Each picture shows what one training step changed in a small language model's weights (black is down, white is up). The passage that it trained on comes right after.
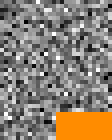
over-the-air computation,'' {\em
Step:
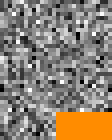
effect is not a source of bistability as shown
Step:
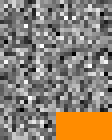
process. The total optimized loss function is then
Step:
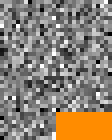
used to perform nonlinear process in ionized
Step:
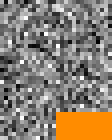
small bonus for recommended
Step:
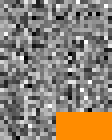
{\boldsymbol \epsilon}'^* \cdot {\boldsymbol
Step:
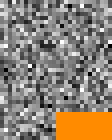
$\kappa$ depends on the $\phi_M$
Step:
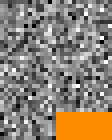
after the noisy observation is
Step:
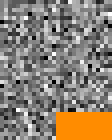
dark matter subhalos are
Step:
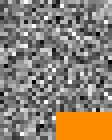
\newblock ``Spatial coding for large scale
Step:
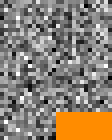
increase in error rate as well as in increases in
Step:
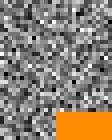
as well as from the most recent planetary
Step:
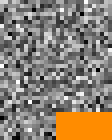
inertial frame. The size of the frames
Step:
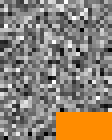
and propensity overlap $Q(t)$ in
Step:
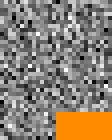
${\bf C}$ as in eq.
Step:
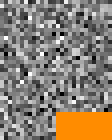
where all the LHC measurements were set to their
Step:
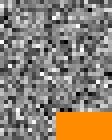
samples of zero-shot test data.}
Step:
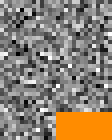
overall data across all stations do not
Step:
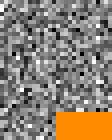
into another, say table
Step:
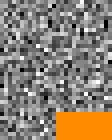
Maxwell's equations are invariant under
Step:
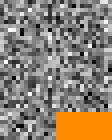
\langle u|$ is the lowering operator for
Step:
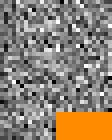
of convergence of a power series is given
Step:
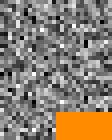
is supported by National Science
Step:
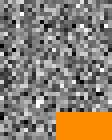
with a given institution during a time period).
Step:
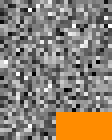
provides an integral which exactly
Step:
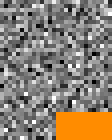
machine learning and natural
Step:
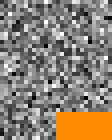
input physics which play a role in
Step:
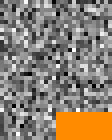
geometry and, hence, to vary
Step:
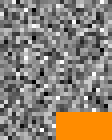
e}} \newcommand{\RR}{\mbox{$\cal
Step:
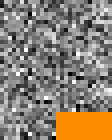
that foundation models trained using the techniques
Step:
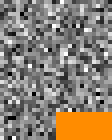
string theory, this is the starting point: all
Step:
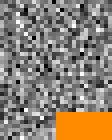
behaviors are better described. A
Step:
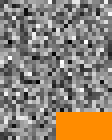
a vector with 12 values where each value was a measure
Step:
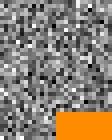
atmospheres to estimate the
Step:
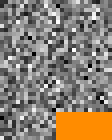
similar observations are made for the weighted
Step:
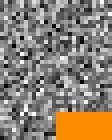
derivative ($\dot{P}$):
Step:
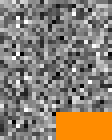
bulk spacetime must be foliated
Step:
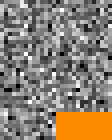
phonon bath of protein DOF
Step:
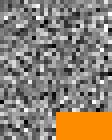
music more inclusive and less
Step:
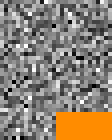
the actual RBAC 117
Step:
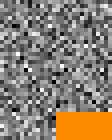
with the minimum support. Suppose S
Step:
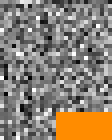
from corrections to $g_{\mu}-2$. The
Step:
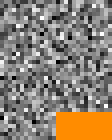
width of the $68\%$ credible
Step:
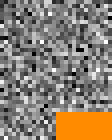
considered techniques can successfully
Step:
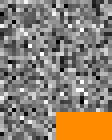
the rotation estimates when 3D velocities are
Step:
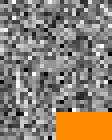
random walk within the bulk region;
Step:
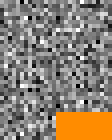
Steve Harvey, Nigel
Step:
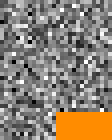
fostering long-term product
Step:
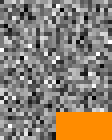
scikit-learn, a
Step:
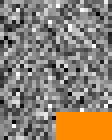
\affiliation{Department of
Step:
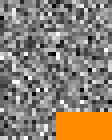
show one zero inside and two zeros on
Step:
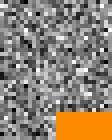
to the smallness of the $u - v$
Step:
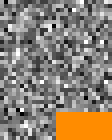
measuring apparatus remains at a
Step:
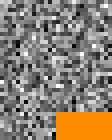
any other image-based loss) on a
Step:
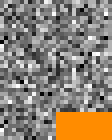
results, which have been collected to a single
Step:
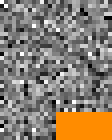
user-uploaded data files.
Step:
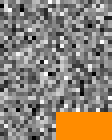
5.1.1 Allosteric modulation
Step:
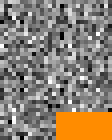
the controller to query and obtain the
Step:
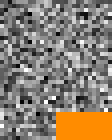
been successfully applied in the study
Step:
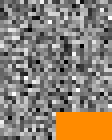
declare no conflicts of interest.}
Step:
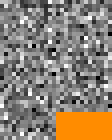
GalPak3D}-predicted velocity
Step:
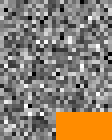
around the intruder. Such a
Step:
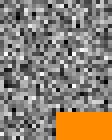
maximum allowable depth written by
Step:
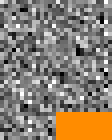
the flow structures with and without interaction. As the
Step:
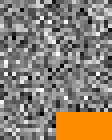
finite element analysis. In that case, the
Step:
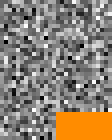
be regarded as four independent
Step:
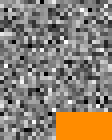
the Zombie-media concept
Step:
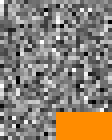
at post-synthesis stages,
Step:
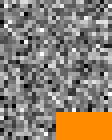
methods – CL, measurements of relaxation
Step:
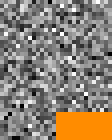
antennas in the GHz region so
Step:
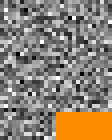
masses are then given by \begin{equation}
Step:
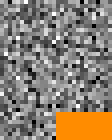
temperature. Cells were harvested by
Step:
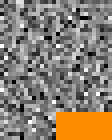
may be thought of as one of the variants
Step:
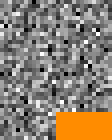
BibTeX style support page is
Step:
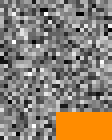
to thank J. Bonca,
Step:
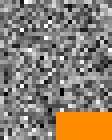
the modern state of the theory of MHD
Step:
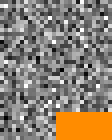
and enrichment with heavy elements of
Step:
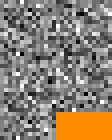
well by our simulations for [Fe/H]
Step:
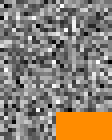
on shoulder of the large peak. The
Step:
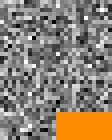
error on $\ha_8$ in our data sets
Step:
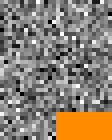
\label{Sect:Tidal} This section
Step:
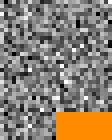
galaxies Cen A and M87; see
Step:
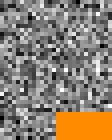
polynomials. Originally
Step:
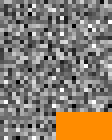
Physics Letters, **83**
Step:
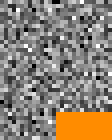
we again obtain the vanishing
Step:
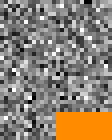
done efficiently by means of the mass of
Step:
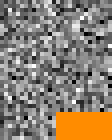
useful as a model for additional effects such as
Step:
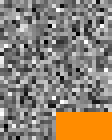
sub-wavelength waveguides.
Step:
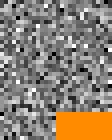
constant. The constancy of the sum is well
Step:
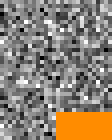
and (III). The universal
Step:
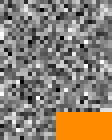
in the string frame, given by
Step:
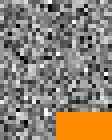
results show a superconducting-like transition at
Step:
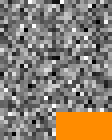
For the sake of the simplification,
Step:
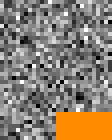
classical example being the oscillator with an
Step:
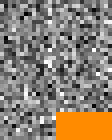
sources powering the LCs of SNe
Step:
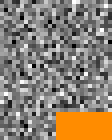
This unusual refraction can also be
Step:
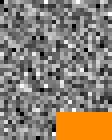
neural networks. Unlike the original
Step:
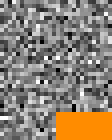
the K\"ahler potential $K$,
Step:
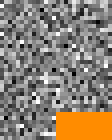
constraint (\ref{kcond}). Note that
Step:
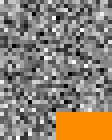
in mind, if AI ethics is to
